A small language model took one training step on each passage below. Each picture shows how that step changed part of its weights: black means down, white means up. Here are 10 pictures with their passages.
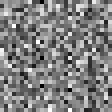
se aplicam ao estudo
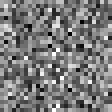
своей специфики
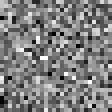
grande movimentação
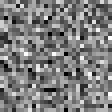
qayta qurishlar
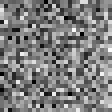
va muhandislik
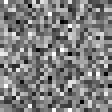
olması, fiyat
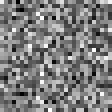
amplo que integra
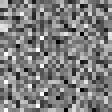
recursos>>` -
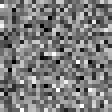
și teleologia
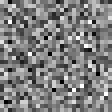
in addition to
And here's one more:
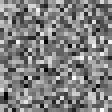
notar, são
